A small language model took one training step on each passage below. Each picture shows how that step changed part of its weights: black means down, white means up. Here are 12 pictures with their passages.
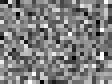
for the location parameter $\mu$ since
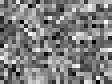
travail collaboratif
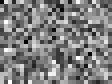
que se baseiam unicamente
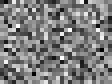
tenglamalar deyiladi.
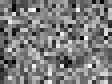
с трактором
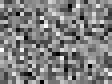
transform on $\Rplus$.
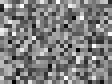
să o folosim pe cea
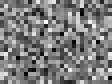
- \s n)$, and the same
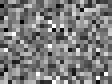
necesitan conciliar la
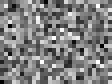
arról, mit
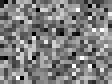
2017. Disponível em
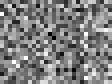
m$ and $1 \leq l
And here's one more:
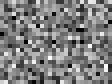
polynomial and the cohomology ring of reduced
